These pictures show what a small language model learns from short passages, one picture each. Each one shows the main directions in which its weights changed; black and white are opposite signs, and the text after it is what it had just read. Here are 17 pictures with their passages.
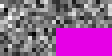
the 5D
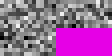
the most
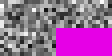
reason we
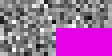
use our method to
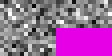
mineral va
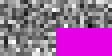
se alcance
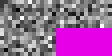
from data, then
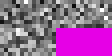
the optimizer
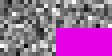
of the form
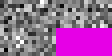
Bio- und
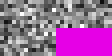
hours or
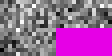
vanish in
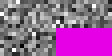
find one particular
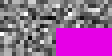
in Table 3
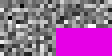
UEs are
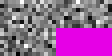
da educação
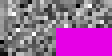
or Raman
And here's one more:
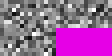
rest, is
